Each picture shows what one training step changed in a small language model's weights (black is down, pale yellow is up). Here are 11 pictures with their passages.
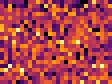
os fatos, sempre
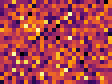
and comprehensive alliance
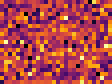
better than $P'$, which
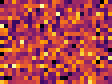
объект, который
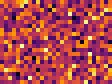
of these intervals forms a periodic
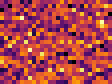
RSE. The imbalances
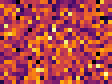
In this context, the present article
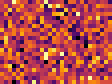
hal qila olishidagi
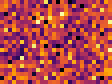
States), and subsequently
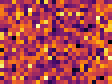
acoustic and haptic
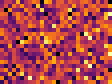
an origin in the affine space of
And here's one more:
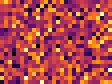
basic estimate in the sense of
